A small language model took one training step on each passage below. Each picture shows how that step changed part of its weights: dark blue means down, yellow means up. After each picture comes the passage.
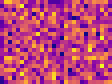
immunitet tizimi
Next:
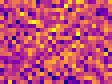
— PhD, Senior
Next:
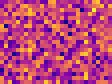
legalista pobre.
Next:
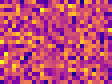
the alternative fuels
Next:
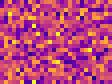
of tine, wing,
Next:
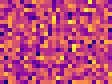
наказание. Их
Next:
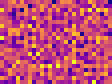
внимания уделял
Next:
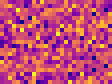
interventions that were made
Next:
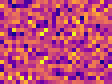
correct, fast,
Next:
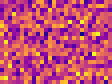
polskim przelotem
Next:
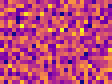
seguida, são
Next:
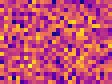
Bu mahsulotlar
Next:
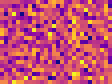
Гусак В. Н.
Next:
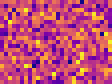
san Anton, yo
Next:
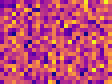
Délka toku
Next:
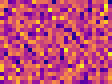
Верховної Ради
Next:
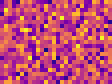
beparvo qaray
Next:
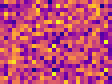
puis le colza à
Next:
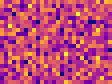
génération pour la
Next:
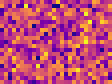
perspectiva integral.
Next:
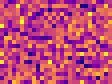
nacidas (RN)
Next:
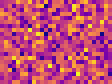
De conclusie moet dus
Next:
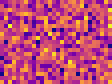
de profissionais da educação
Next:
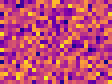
пункте, в
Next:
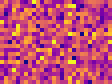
потребителей и
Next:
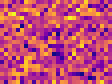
martalik yoki
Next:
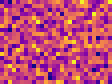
door middel van
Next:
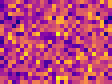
me sembla que es dia
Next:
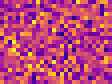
disponibilizado pelo
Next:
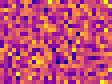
privilégios e
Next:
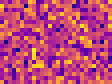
manage a collection.
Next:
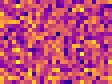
und Tagungen (z.
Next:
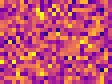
impact on human
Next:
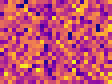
Slovak Business
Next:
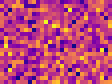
utilizada para investigar a
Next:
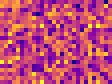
در مفهوم
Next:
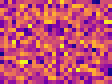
aks ettirganligi
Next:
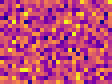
world as a way
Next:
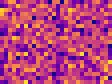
— bu axloq va
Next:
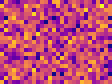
stands out as a unique
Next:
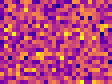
o Alfresco e o
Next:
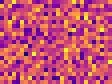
assim uma limitação do
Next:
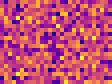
reconhecimento da
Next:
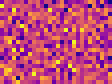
до управління
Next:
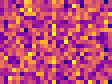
Cognition: Universal
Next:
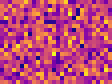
mazmuniy aloqalar
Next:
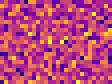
“Бир суд –
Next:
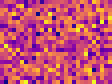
va moslashuvchanlik
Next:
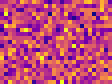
através do convite
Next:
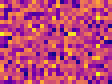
выбор технологий
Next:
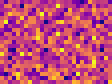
мобил банкинг
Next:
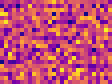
d'études de
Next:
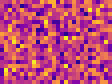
cui gli stati
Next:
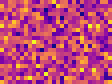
Torf für a) K
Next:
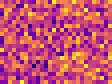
на те, що такий
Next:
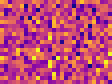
Абидов А.А.,
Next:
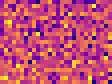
chiqish kabi
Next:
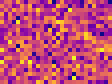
экин сифатида
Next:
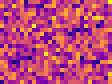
continuación, se
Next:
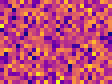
fácilmente el
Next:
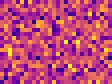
os indivíduos tendem
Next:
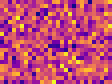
surge al situar el
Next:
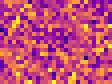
quadro do conceito de
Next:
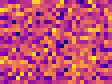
по отношению
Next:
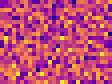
básicos a fim de
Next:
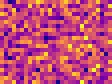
des revues sans
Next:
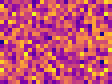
voldoen, kan de
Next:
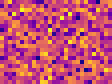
atamasi kiritiladi va
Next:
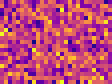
la Reforma Agraria,
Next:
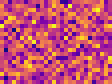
Materials of the
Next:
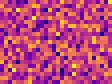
jak również w
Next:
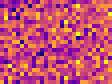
lingkungan internal
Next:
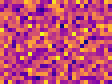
empoderar a las
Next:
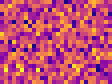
PK son claves
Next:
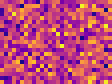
a un derecho
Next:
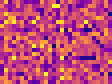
és mtsai,
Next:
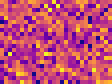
objetivo determinar o
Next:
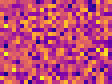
che ad una ponderata
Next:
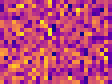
xã hội
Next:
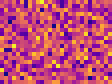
de contacto:
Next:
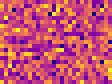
san'ati sohasida
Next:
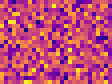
Perspectivas de
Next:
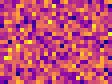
vazifalardan biri -
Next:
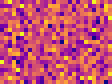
qilingan. Biz
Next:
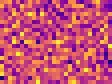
ishlarida kreativlik –
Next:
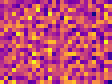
bir soʻzni
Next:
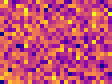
procesales –tomando
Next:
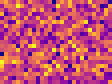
2^η με
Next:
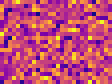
будущем будет
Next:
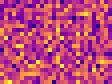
haqida ilmiy
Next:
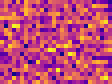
aralash formatlarning
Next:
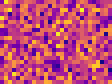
pada apa yang dapat
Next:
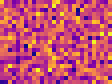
– piyozdoshlar
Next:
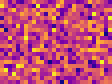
країнах. Не
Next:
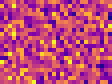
Avaliação clínica e
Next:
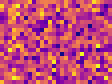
(such as traveler
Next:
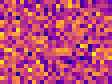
má alimentação,
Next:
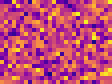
Jugendliche, die
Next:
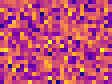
20% kamroq
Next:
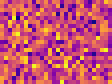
la semana (Hamer,
